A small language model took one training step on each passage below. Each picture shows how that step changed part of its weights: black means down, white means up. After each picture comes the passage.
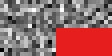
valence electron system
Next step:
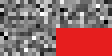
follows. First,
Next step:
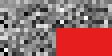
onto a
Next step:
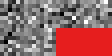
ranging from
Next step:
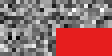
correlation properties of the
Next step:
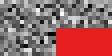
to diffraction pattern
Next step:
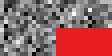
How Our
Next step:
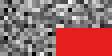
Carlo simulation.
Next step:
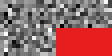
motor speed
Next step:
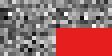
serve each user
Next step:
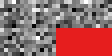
to charm
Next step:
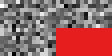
part, by the
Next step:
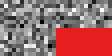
general properties of the
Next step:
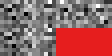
amount of information.
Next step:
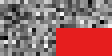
actual transit
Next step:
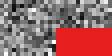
not list these
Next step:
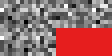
fluid equations for the
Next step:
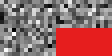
deflection angle
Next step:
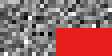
any one sample is
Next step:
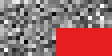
in the following
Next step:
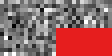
inference from the
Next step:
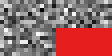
structures. The
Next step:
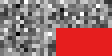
are obtained. In
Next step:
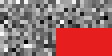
on the the
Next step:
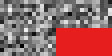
pc) is
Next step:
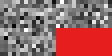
area, and
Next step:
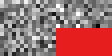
in polymer
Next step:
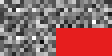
model identification,
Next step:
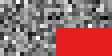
points where the phase
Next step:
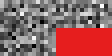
a transition into a
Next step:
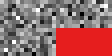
to E modes}
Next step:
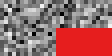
Fourier frequency
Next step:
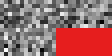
valuable information on
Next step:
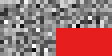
are in general
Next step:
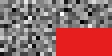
It was shown that
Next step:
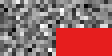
fit with a correlation
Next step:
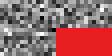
space. We found
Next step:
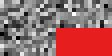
the FCE
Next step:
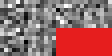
investigate the
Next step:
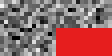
a pair of quark
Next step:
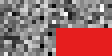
can be expressed as
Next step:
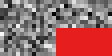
heuristic that
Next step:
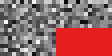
symmetry was found to
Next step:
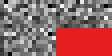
short pause was
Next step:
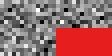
to the aging
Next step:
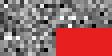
selection module &
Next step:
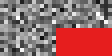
particle $C$
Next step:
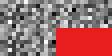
associated with the
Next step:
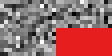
$\chi$ of
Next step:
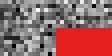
will be connected
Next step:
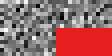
with only minor
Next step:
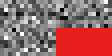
driving force amplitude
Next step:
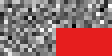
As we noted
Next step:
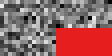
one expects to
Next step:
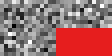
of the population in
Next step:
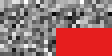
in which the
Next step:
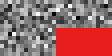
could potentially lead
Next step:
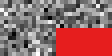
an appropriately
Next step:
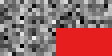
is surrounded
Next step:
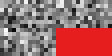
pressure and gravity
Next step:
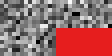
deviation of the power
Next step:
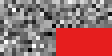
in Be by
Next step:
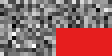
from beyond tree level
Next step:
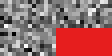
flat space
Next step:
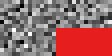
small values of
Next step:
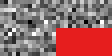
beyond the {\small
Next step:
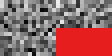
the deformation
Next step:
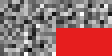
one-dimensional model
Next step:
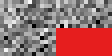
for Ga and
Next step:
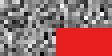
the Gaussian noise
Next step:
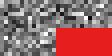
the Hubble
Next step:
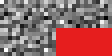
On the other
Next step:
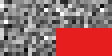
Jet power in
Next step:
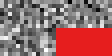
reaches the limit
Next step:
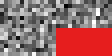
is quite as
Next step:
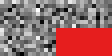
to provide the
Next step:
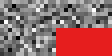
to $\tau
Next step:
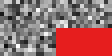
term for the decay
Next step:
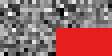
damping term
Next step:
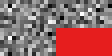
electromagnetic field
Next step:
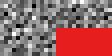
during the 4th
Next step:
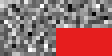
and $\gamma$
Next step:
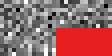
between 20 MeV
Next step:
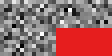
of total to
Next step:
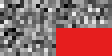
we write
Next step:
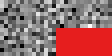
planets is likely
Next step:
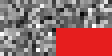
avoid them,
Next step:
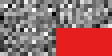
analogous behaviour
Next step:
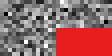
arbitrary. However,
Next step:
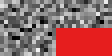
a pairing
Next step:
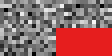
mutual information
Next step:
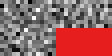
matching all observations
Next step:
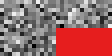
in Quantum
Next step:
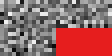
is the substrate
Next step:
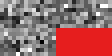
image which share
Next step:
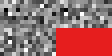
future. It is
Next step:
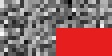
the alignment
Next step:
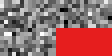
the time constraints required
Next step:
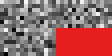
is studied by
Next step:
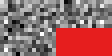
the Ising
